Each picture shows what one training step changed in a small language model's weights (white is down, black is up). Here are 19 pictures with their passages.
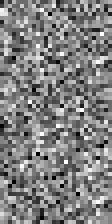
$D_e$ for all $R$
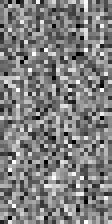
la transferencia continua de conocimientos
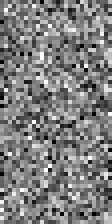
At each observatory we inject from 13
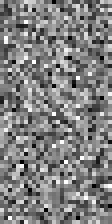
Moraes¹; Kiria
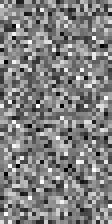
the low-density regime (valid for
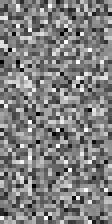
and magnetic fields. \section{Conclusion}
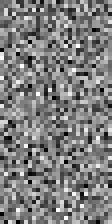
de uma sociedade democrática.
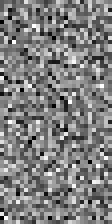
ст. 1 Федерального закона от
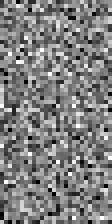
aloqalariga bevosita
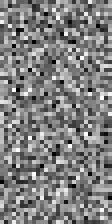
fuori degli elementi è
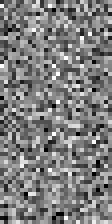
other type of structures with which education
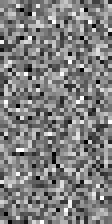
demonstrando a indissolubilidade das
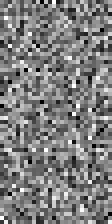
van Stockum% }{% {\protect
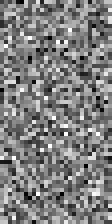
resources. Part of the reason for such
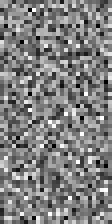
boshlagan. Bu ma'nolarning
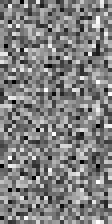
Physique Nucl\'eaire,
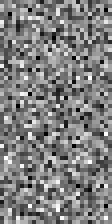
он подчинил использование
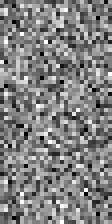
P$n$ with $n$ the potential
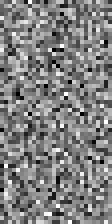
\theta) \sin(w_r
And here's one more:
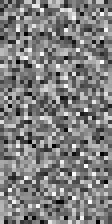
detection probability only slowly decreases with the amount
